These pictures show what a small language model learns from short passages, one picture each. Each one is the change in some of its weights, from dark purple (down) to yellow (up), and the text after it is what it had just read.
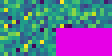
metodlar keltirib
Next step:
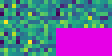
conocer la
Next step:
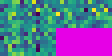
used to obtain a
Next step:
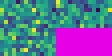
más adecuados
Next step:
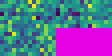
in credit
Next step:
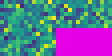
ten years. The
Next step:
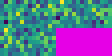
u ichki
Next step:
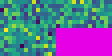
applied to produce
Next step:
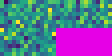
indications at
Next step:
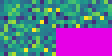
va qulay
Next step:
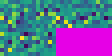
имеют по
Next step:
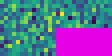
addition to the international
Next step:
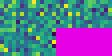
encontrarse con la
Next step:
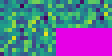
people"* and
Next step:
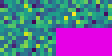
Supply of
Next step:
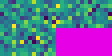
las aulas
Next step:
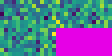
entrepris une
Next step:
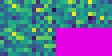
of the teachers whether
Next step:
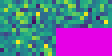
using intense emotional
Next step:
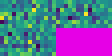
communication to overcome
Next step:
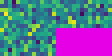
consumo de
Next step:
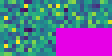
An Integrated
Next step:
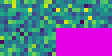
by convenience
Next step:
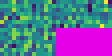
clinical research results,
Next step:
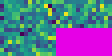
dans leurs
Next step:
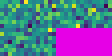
shows the highest value
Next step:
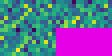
The ECB
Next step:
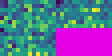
Journal of Business
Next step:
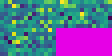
in the Pool
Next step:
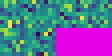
two methods:
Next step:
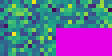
in the same field
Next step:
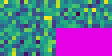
have approved the
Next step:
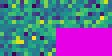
of ligands.
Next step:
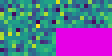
drafts as
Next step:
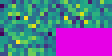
space and time.
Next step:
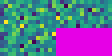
from aerial
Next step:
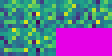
va simpleks
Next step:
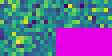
role in the energy
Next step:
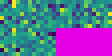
de una variable
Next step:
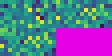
of Problems
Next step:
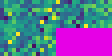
va so'z
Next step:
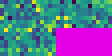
similar lines,
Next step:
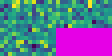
strong, favorable
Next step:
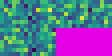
concept developed in task
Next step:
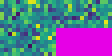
roles in
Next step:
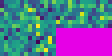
areas of the 7
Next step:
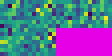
programmed from 70
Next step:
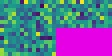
are seen as a
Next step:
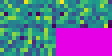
efforts are
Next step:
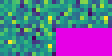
work has developed
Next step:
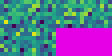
surface flows based
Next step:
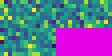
and Medium
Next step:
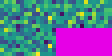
main motivations and
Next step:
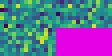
steel sphere
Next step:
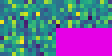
cases and almost
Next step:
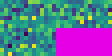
algum objeto
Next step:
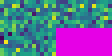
effect as acting
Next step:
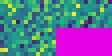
xizmat qiladi.
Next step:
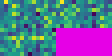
its causes even
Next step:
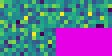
uma baixa
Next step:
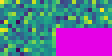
abastados da
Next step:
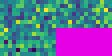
in temperate
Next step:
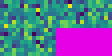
of Sobel
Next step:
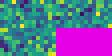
homens", e
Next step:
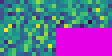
collect the relevant
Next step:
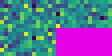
List of
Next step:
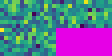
unique configurations over
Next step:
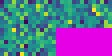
m \leq
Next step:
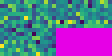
structural model and coefficient
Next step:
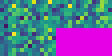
in the context of
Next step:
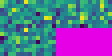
environmental conditions also appear
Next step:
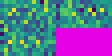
boshqa tillarga
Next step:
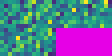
modern infrastructure,
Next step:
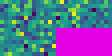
and substituting
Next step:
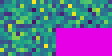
the motor changes the
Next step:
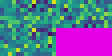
Figure 1:
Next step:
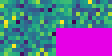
organizaciones ya que
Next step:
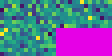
to identify bone
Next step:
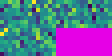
important to identify the
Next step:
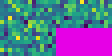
minimum and maximum
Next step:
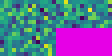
will coincide
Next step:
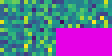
logical emphasis
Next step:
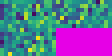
field. In
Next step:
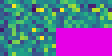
the use of the
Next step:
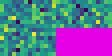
o uso da
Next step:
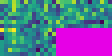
reduced through processing method
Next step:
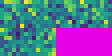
high epsilon values
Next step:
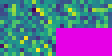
a typical
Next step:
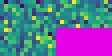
beyond the
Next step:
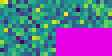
leve e
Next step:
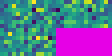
the current situation,
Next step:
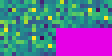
ini adalah untuk
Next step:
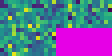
one of the most
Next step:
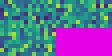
standard practice was to
